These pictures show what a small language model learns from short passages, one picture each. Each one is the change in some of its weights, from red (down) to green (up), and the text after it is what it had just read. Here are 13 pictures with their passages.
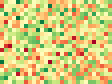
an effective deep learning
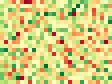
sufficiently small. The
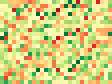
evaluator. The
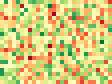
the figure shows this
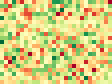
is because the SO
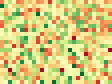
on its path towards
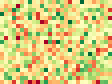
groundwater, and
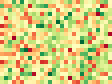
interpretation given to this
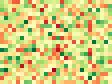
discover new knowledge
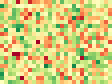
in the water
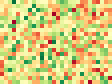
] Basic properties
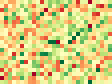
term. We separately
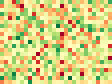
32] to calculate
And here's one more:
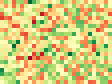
the initial position distribution
